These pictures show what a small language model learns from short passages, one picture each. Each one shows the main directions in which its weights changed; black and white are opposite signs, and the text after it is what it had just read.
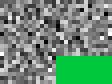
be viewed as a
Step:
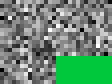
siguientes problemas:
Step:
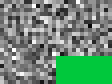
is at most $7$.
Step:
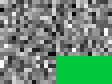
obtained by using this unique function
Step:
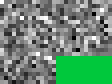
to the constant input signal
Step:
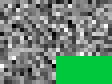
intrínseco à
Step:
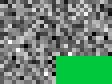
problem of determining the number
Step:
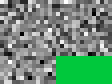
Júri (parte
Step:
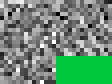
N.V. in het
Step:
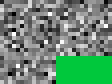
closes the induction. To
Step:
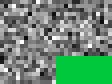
va bachadonning
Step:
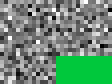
бўлар эди .
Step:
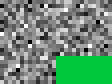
да бъдат
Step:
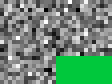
Z kolei po
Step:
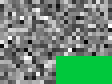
the boundary. In such a
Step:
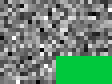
noncommutative indeteminates
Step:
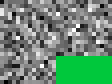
not reduce the relevance of
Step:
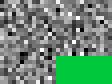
the method is extended to
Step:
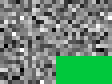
If the result $h$
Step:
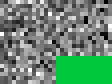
families of subsets of
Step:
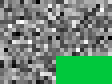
outflow boundary; the
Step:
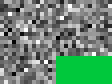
vergi uyumu
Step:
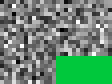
is not the case, a
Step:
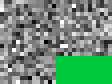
- [DCMS
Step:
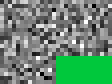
apresentaram menor
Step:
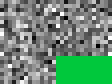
T^*M$. From
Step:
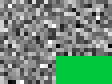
que se presenten para su
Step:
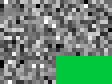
$\m$ with parameters
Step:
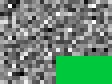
result is stated as follows
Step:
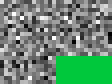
In addition, in the
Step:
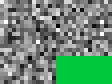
for each $n$, since
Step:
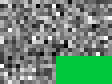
of $k$-linear
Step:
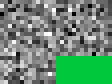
Інституту з
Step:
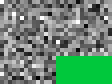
consider the inverse Fourier transform of
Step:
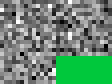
(the rotation matrix), we
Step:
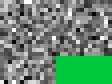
\geq 3$, it is
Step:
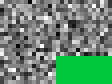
prove an explicit formula of the
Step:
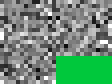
same domain and with the same
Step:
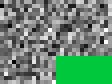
intégré que
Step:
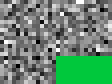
Ben je niet in
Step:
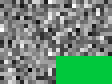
à concrétiser
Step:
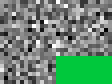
obra parodiada
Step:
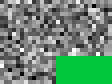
hence is an isomorphism of graded
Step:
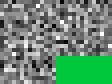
phase of malignant
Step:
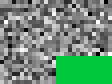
positive integers $n$ leads
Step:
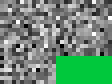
را برای
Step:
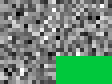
tree refreshing procedure
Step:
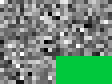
where $\omega$ is the
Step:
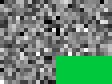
set $\lambda$ to be
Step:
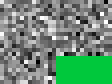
corresponding to the function~field
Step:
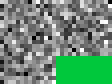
of $\Omega$.) But
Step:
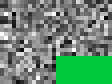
health problems during
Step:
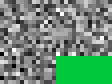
Master's Degree
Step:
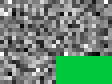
різними видами
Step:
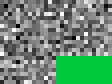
e l'inclusione
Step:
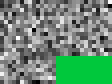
(d) putus pada
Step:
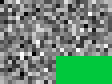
say that $d$ is
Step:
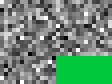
then the following `vector
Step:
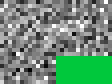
tahlilning ham markaziy
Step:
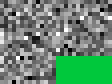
The operator $B$
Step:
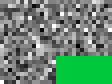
favorecería a
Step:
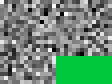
or nested recursions
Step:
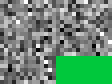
indemnización y
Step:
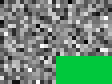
which, to the best
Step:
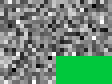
do Quadro 1 que
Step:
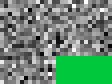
rasmiylashtirishda ishlab
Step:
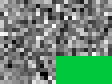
tel ou tel
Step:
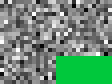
no means necessary. A good
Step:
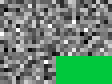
$\zeta\in E$
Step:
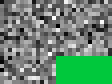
for all $k \in
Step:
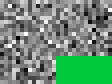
in case (c)} To
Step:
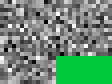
solving bilinear matrix inequalities.
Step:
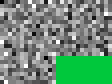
practica en el mundo
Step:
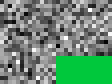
we assume that there exists a
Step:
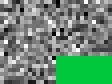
then $\gapone$
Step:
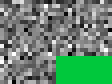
topology. Then $\nu$
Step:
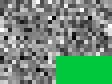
reveal residual
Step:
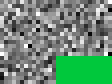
que ocorram menos
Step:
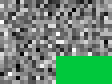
estipula que o
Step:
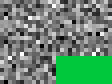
начало проекта
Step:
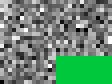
\ F \text{ finitely
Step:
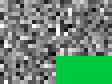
\overline{D}$ where
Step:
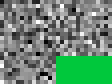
and the Fries number of
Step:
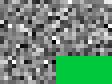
decomposition. If each of the
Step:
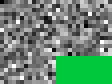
all $\omega $ and each
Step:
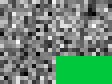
and linear velocities of
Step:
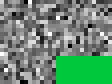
countable (finite). Given
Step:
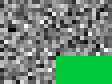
Mellon University,
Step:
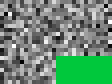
visual a poucos
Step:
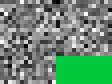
Toshkent: O‘zbekiston
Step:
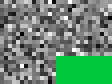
In particular, for divisor
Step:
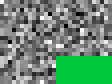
în mediul online nu
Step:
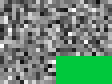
художників у
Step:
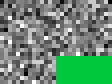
a quite general framework
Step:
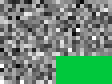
digital rights is that
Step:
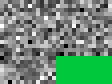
os clientes estão
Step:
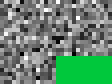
thể tham
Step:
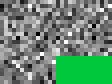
Curva produzida
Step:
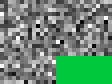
con 5QI =
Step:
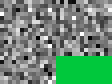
bajarish sport
